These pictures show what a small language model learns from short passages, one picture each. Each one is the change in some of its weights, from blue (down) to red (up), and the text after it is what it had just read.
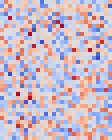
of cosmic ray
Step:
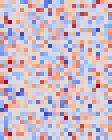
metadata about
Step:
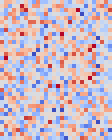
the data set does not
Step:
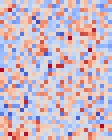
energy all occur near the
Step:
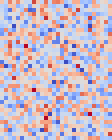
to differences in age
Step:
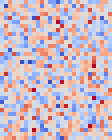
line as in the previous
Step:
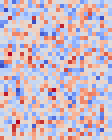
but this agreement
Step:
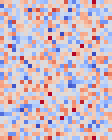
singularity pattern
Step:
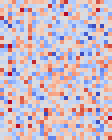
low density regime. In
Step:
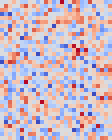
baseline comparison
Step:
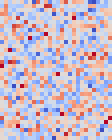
source. The legend
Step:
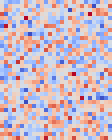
We gave several
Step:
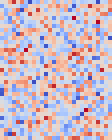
the $D$-- and
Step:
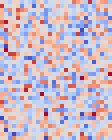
facilities +
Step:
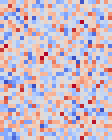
view, our work
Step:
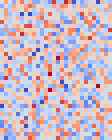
the new emerging
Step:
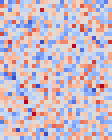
algorithm using the powerful
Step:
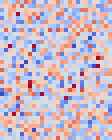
The agreement between the
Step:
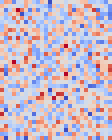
a nucleus under
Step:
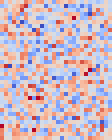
show the variations of
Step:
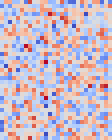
required for the formation
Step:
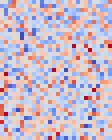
though we do not
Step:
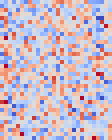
will guide the
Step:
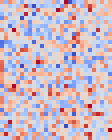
necessity of one
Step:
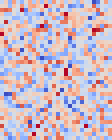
for exploring
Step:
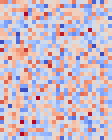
is therefore narrower
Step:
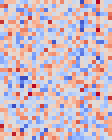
querying the
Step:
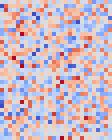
the model is now
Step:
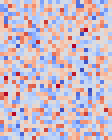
upon the latter two
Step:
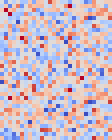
process, requiring
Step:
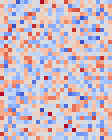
beam is defined as
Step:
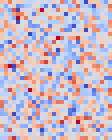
shorter scales at
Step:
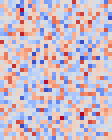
the electron-phonon
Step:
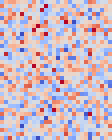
clearly visible.
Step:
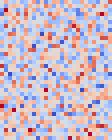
hybrids requires
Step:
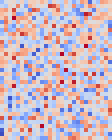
the model to assign
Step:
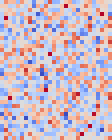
However, a requirement
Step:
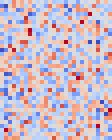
noon, although
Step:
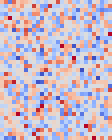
with DBC,
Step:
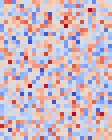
often impractical.
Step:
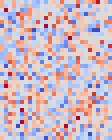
schemes into the
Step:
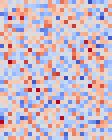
plasma. We
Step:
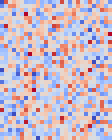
allows the input
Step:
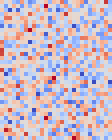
\equiv \frac{6
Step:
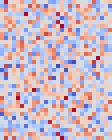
has the form of a
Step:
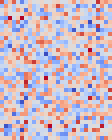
in other works.
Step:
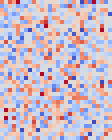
red dashed line
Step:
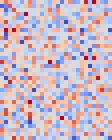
Case** It can be
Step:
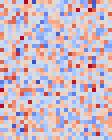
JPL orbit in
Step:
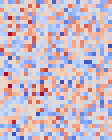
changes over time,
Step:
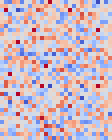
with its modulus given
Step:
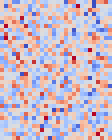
the Bjorken
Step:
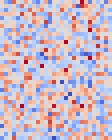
fractions, the distribution
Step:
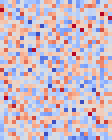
triangles for
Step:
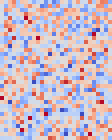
features only. In the
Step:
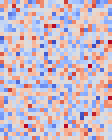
bird detection
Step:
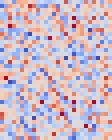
to T-cell.
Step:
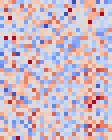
are bars with
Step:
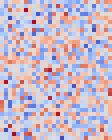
above the supersolid
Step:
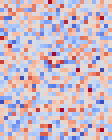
thus, increase in the
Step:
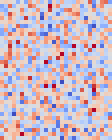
to the influence of
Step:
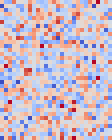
want to solve,
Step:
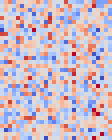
bracketed by the
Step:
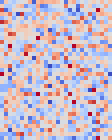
parts) are measured as
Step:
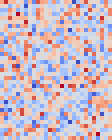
traditional LDA
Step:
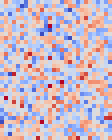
between the H$\alpha$
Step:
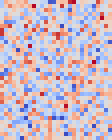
in optical and UV
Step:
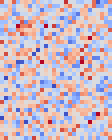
the bulk charges
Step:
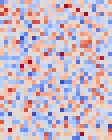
partially describes the
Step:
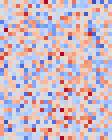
not by large craters
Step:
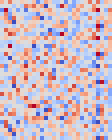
by the transient
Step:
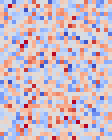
summarize and
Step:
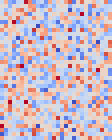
to find orthonormal
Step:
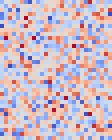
form: \bea
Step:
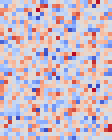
waves ---
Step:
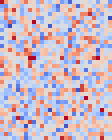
and full counting
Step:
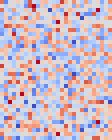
Producing changes
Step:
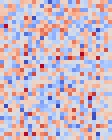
quantization and
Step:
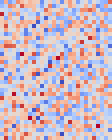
the efficiency would
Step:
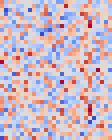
between the actual
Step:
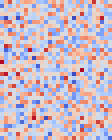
To further characterize the
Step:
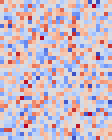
verify whether
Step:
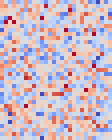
pulse energy and the
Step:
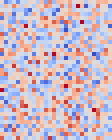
joint method are
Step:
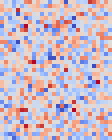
least in one point for
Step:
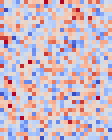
scores are compared
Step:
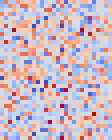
the gas-phase
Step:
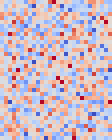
data at least in the
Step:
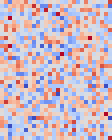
with respect to the value
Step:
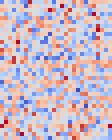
criticism [14]
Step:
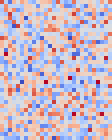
vertical, zenith
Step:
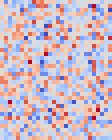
where *n* is the
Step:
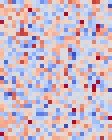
specimen portion and
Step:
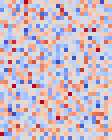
Hot Core model.}
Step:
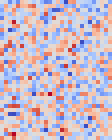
mass for the cloud
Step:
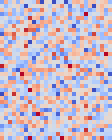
here are both using
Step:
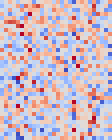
asymptotic state
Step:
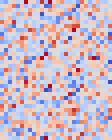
W. van~de
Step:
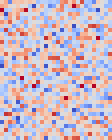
the $g - z$
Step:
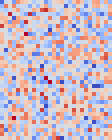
a different expression for the
